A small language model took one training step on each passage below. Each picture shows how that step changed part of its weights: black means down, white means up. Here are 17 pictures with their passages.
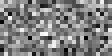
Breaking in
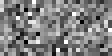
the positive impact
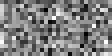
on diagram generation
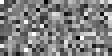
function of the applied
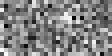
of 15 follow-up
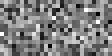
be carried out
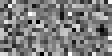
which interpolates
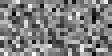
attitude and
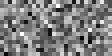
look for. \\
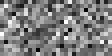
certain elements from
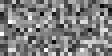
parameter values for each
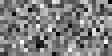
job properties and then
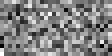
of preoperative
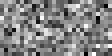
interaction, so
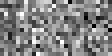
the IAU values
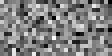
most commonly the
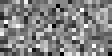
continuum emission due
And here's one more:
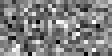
until now is
